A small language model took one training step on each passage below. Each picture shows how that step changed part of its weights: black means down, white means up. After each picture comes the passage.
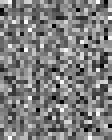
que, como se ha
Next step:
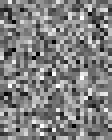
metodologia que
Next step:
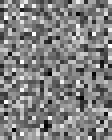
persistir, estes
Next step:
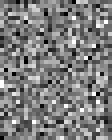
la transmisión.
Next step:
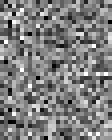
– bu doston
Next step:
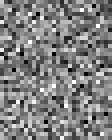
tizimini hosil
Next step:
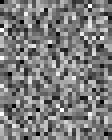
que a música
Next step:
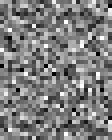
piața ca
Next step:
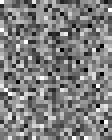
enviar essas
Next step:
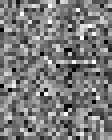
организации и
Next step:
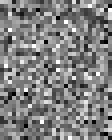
putem identifica
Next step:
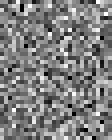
diferenciação entre o
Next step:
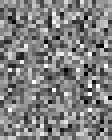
amplio se
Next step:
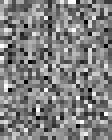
yang muncul.
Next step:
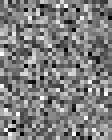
minerale che
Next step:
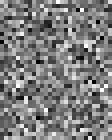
interior do Estado
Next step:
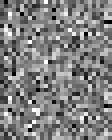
особливо у
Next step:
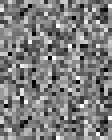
dialoglar va
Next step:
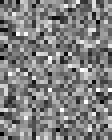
ularning faolligi
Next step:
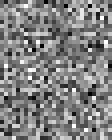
alt boyutları
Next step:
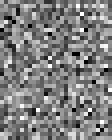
такие известные
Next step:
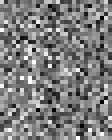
possíveis e
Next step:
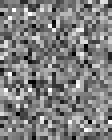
yaratish bilan
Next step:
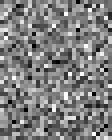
o progresso das
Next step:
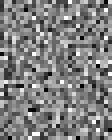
– означает
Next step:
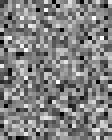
en el desarrollo
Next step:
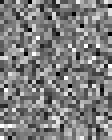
sua gordura
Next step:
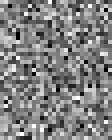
la Camorra es
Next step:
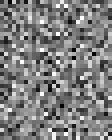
primero debe
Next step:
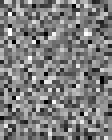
bu – ta’lim
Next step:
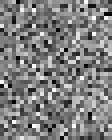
tarmoqlarini rivojlanishi
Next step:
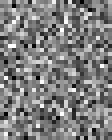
grupos ficou
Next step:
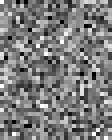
pressupõe o
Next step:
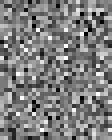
в економічному
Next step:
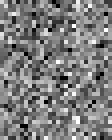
va xarakter
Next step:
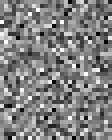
elevilor, prin
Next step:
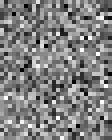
tizimining asosiy
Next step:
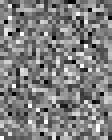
de la voluntad
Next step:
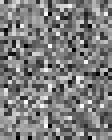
faqat bitta
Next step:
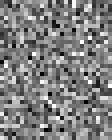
gelmiş ve
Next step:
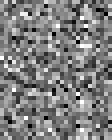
onderneming met
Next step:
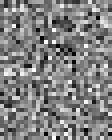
al deze auteurs
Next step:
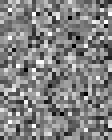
which have
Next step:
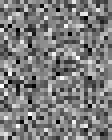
Yu Y, et
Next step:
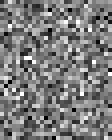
is dit, na
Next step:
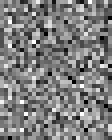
le second vise à
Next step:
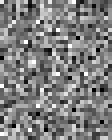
de Educação da
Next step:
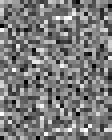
a expressão dos
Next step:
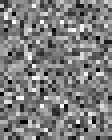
tarjimai). –
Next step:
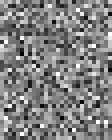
non disponible
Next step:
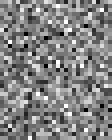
ҳам кўплаб
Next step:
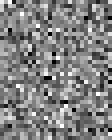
de *umanist*.
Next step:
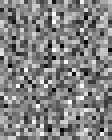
ampla* a
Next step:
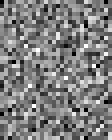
innovation. –
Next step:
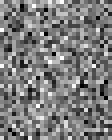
na relação analítica
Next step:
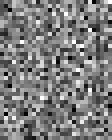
sprake is van
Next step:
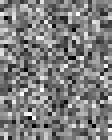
assassinato, o
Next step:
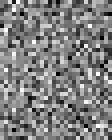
do direito a
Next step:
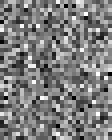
como metodología de
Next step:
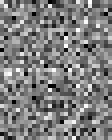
ekologik va
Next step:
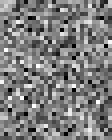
- Links –
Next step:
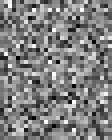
і процесів,
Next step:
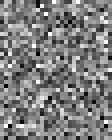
besteht, dem
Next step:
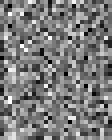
восита –
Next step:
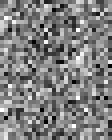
(5) berkata
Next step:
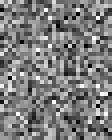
pode reduzir
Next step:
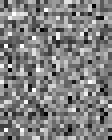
что является
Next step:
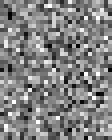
establece una
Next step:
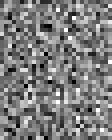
как хронические
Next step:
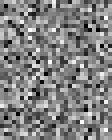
hamda janr
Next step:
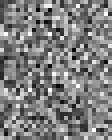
y el trabajo en
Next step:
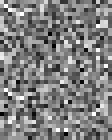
utilizado nas salas
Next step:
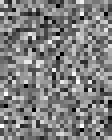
Mazkur oliy
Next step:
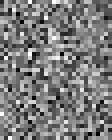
Communication Is
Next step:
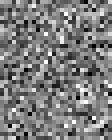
gedaan over de
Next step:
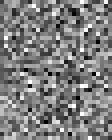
от объёмов
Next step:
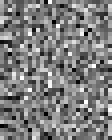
Бу дастурда
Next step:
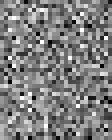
natureza: um
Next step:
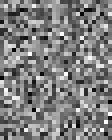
Technology in
